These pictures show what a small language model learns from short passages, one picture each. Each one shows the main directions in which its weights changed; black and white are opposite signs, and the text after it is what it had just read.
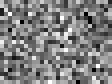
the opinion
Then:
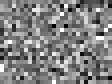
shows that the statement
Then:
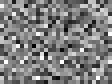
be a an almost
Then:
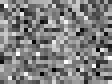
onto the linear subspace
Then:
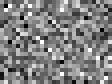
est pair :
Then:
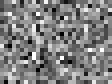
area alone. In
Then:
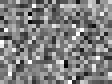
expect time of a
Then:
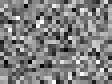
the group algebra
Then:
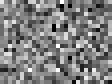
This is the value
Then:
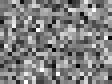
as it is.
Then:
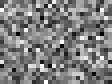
$\Sigma$ over
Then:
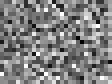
For any smooth form
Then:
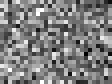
radial weak
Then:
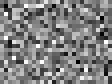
toric data for
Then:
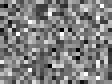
We will now fully
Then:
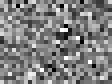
It is the negative
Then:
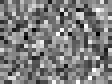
(among all
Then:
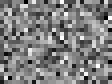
The two proposed numerical
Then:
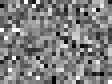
Also we have that
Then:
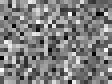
special case of the
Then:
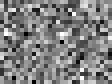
in the term of
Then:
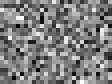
halves of
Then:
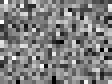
enough so that the
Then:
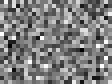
of the proof in
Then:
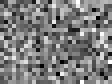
one irreducible component
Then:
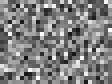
where $\epsilon$
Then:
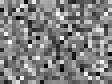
Denote by ${\bar
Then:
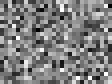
analogous to the proof
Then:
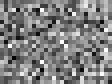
insures that for
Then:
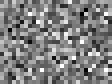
the following series of
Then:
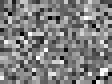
freely applied such
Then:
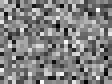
and separately for
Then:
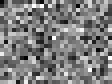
point. The
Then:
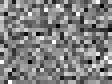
triangle region with vertices
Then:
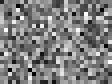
of a prime ideal
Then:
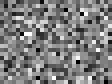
differentiable mapping on
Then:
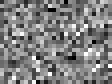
simple natural manner.
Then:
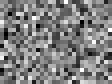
wide variety of
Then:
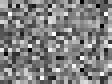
Bernoulli numbers
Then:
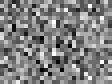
is that this
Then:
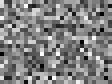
claim is as
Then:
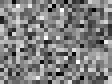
more suitable for
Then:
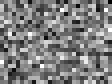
more details in the
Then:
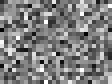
0 maps to a
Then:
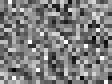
the consistency of
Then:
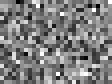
is univalent
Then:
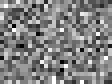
system that both loss
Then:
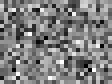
in particular, all
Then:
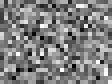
to these small
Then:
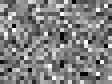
following sections we will
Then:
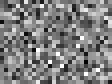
adjacent if and only
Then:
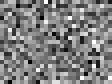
the interior singular points
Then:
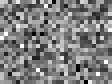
curve $\alpha $
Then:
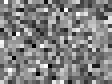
computed at a boundary
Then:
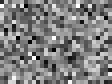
of wave problems.
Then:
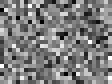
\ s\in
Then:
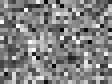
numbers. Consider the
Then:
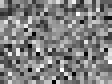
S$ covers
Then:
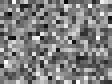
insertion algorithm
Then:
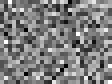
the value for one
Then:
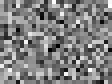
spin glass
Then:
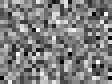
primitive. \hfill
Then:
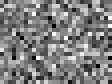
it relies upon.
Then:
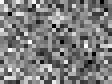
Furthermore, by standard
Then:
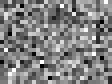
potential fields in
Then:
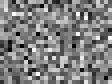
index at most
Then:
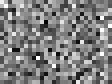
zeta function,
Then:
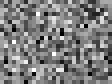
such that the intersection
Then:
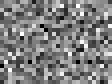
initial components required for
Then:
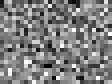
review the Hamiltonian form
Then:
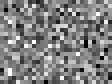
examples (infinitely
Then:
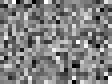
existence questions outside of
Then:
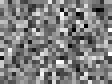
(iii) Since
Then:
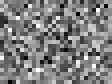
the reduced structure group
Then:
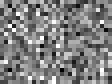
assumption that $\dim
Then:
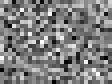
follows from the
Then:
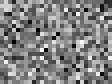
roots of unity,
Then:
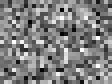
holds (naturally
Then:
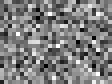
paper show in particular
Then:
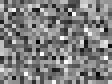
in the projective
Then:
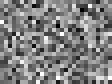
and only if there
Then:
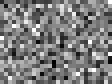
subspace spanned by
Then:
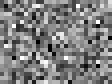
differential equations.
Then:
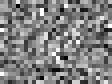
real subfield
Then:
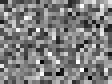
one, for
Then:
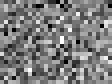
same mesh-size
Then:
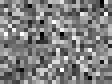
More precisely, this
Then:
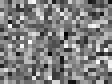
both iteration counts
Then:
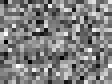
fixed $k$.
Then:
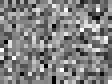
we deduce that
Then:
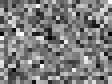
four quantities in
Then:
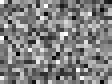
$h \in
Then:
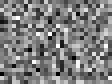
group is called
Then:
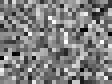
an estimator of
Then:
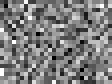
definition of an
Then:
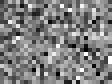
then driven towards
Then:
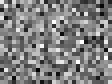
upper bound for
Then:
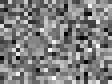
calculate all the
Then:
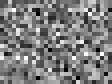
set, we require
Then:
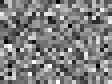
H$ and
